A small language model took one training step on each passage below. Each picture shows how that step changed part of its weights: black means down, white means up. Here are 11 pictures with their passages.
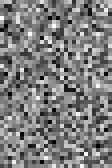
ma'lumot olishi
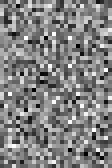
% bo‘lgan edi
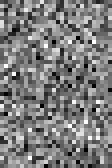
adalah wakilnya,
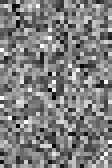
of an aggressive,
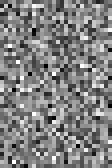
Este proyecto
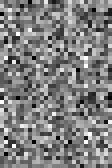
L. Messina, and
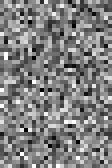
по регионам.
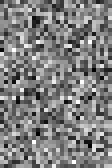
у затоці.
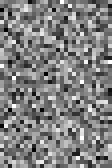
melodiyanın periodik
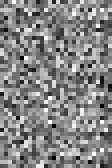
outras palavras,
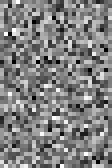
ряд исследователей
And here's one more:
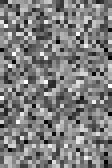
are decisive in the
